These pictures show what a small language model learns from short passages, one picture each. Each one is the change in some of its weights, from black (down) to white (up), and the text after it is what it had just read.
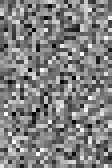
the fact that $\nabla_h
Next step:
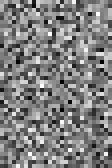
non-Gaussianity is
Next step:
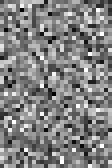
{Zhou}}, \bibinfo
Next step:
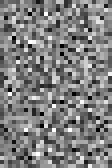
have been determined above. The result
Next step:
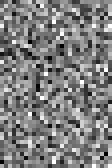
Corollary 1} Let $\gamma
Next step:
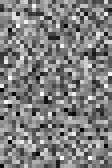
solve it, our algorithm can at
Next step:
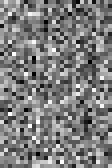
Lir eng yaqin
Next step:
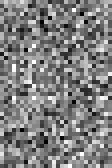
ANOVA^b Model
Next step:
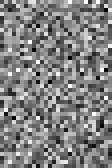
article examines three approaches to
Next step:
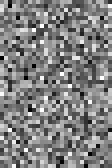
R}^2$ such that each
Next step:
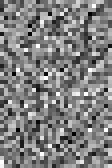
in an enhanced detection limit up
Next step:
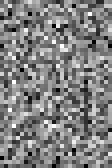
times but in each monomial of
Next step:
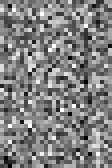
is the standard Euler's equation and
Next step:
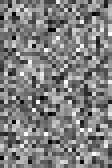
de la présentation au
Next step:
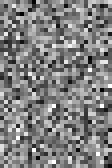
at $q$. Without loss
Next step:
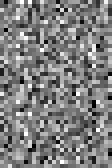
aktif mengerjakan
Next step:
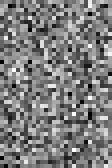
at the end of $11$
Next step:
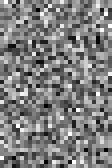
os efeitos de 2
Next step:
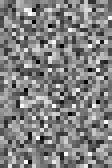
been of a great interest for
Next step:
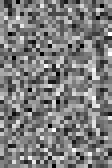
the $c$-segment
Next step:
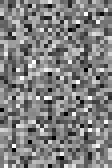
the sensitivity of the results to
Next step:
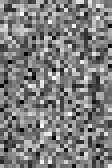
associated to minimal geodesics connecting
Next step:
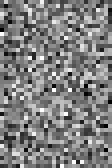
H \to K$ is the
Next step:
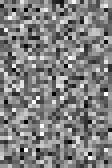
effects more difficult to predict,
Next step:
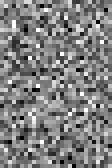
usada como condição para
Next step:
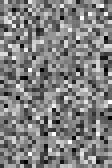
shunday deydi:
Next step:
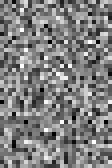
end of inflation reveals regions
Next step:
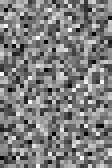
to the lattice vibrations.
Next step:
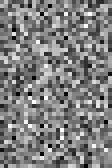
forms of the luminosity function are also
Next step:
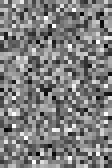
that ($i$) each element of
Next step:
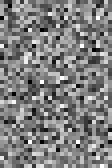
moves, followed by
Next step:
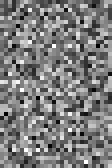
condition imposed. The energy functional
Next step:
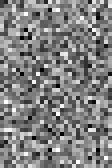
de La Plata,
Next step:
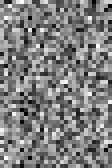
interpretacja skanów
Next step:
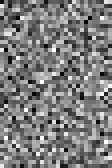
= h_0$ with the
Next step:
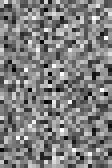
the python code for
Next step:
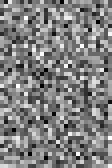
la problemática ambiental,
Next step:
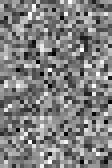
strain sensitivity by a factor
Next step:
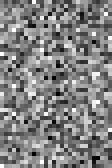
starting VMC wave functions and
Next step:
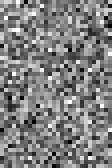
constant mapping to $g$, as
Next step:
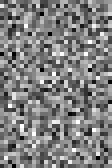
0$) of the exit
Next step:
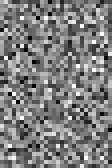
formula, \begin{align*}
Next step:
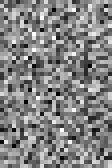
possible by the DLR Quantum
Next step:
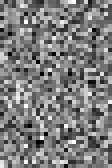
He discharges: a linear
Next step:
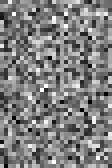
exist. \\ $\mbox{
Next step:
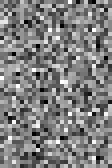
se reconhece que a
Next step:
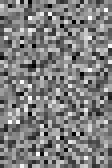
entire expression is equal to the single
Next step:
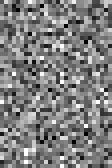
the LLs are contracted
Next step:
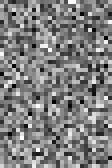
A/N $$ of group
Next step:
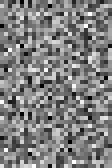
support for the presence of the
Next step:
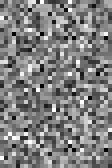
computational set theory. First we have
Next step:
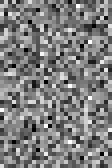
readers, we prove one case
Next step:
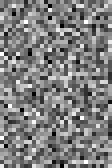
stand-alone fitting application for
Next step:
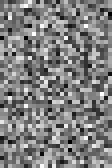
modular form using the theory of
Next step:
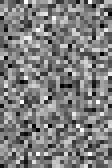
guide the reader from the
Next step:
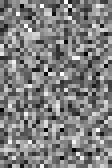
establish the equivalence between TT and
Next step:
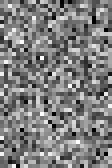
(\sign x_n) F
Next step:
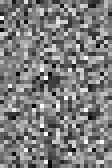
direction. Moreover, all these examples
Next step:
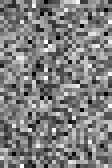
observed above $\Omega\simeq
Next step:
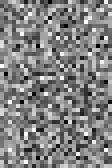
imkonini beradi;
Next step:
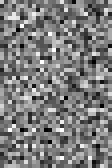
& Auerhahn,
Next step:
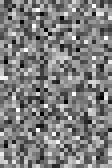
nivel mundial a
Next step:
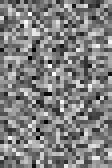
input optical pulse was split into a
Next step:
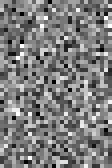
cycle $Z\subset X$,
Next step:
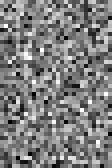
to use $\widehat{S}$.
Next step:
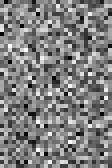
approach to statistical decision problems.
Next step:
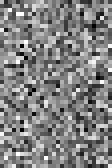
Sciences, Professor Aliyev
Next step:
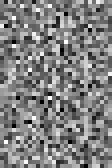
have a linear system of equations in
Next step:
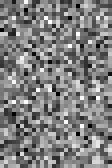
strong operator continuity. Since
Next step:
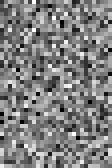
level and $\eta_\odot$
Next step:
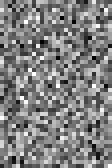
de studie is dat
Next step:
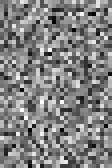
of BPR and coefficients for all
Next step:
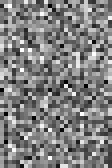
и в другие
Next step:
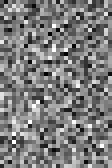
the *VoI* from
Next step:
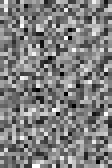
grueso terminando en
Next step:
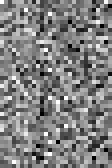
a someterse a la
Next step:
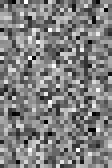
by leveraging the
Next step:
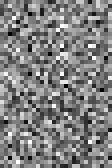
(*my debilitating
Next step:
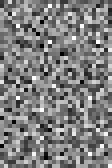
\ An example of a word,
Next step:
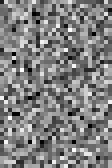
one could take the 24 points that
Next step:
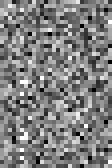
the frame $\mathcal{F}$.
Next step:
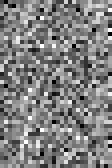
$V_{MAC}$. Using
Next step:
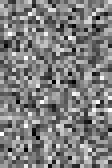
claim] Every 3-cycle
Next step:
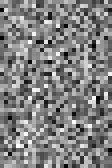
the light ray will directly
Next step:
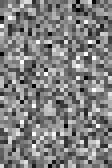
vector displacement of the
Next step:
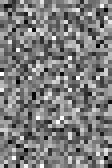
follows. Let $X\to
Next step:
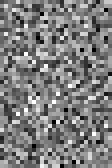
it is naturally endowed with
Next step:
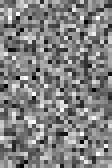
particles and velocity-velocity correlations
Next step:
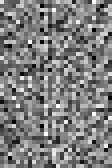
constituée des petits
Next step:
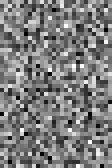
por meio de sua atuação
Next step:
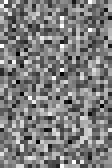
the paper is threefold.
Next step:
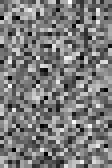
the delay requirement,
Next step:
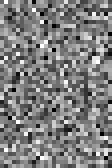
$D$ (recall that
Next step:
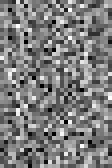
investigation two limiting cases
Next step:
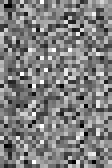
q^2 \vert \to
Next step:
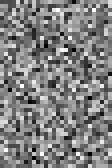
In the twisted case, without
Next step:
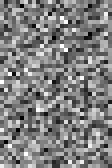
with NS rather than RR
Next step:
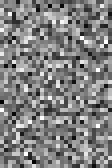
2008a}, responding to
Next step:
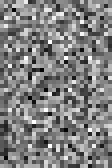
cutting technique [27] to
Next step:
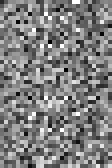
of RHIC with above fixed
